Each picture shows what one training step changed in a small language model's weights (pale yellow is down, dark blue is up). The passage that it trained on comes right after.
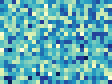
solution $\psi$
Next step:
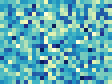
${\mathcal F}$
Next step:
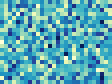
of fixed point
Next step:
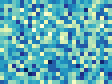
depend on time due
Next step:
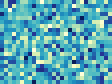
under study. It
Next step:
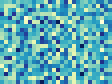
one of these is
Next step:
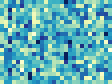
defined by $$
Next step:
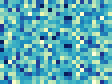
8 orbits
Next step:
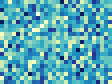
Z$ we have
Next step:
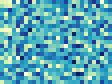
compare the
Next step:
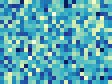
of Yemen
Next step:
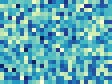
we have in addition
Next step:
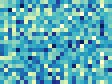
on the reference
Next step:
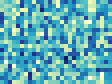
in between the matrix
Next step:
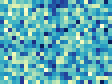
Strength for
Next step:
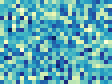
$A$ is
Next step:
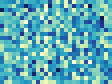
function value on three
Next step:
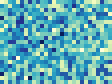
near the boundary
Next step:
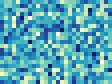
the wet
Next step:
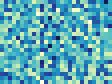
not included
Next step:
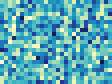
the sampling
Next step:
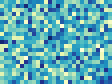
of films
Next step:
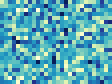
have been proposed
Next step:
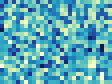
results in Figure
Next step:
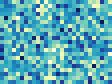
W (rather
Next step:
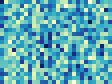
in planning,
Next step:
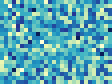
a simple
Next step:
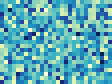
that the canal
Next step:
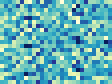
sites and
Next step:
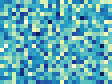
equals the
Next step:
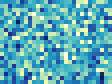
of rank
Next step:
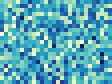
the reaction
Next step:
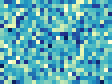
can proceed
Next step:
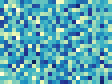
mounted on
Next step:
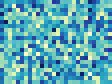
in Opere
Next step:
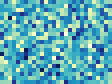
they are assumed
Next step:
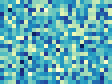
that the model does
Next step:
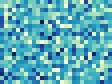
with one or two
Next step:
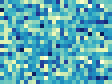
\] identifies
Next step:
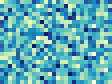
determine a
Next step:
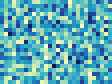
which can be obtained
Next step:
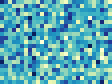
trade performance and
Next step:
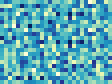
satisfies one of
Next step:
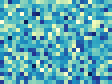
clear that
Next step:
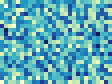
may not be
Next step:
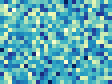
and {\em
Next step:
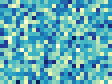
resolution results in
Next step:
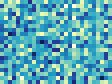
this section.
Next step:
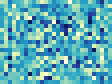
It is called the
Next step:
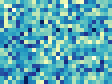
with a real structure
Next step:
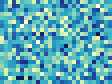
nature of
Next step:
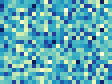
complex social
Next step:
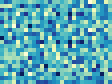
satisfies the
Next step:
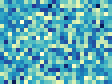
following rules:
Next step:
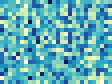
for never
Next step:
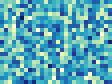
the initial
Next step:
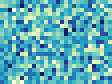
on the right as
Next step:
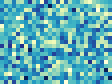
$S$ be
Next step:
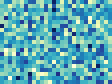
events of the
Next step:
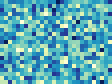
improved generalized
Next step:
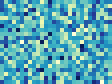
walls and
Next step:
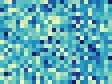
Prize and
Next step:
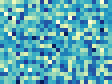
there is a
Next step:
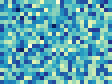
* \ldots *
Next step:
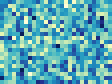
system on the
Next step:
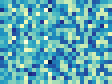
daily time
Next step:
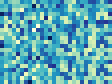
matter in a
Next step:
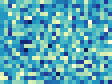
It also appears
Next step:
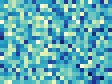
powder form
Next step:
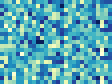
relate to the
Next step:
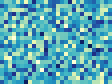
three cases due
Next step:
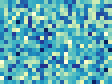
of $t$
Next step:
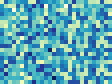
meal time.
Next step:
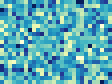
trajectory data
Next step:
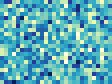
is valid
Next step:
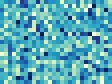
measure of maximal
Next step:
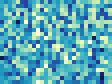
of various
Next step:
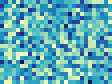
results (in top
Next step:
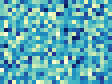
and are unique
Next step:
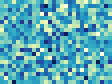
et al.,
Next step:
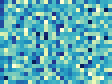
pile quay
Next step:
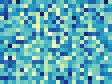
it belongs
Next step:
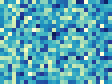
assess the
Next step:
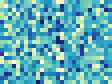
counted with
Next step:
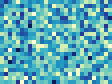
sense of
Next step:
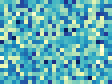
of using this
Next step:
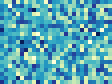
a Borel
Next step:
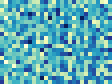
observed with
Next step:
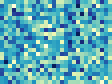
prepare students
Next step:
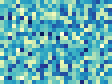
$x$ and
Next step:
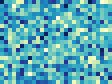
Under the
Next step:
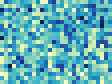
based on field
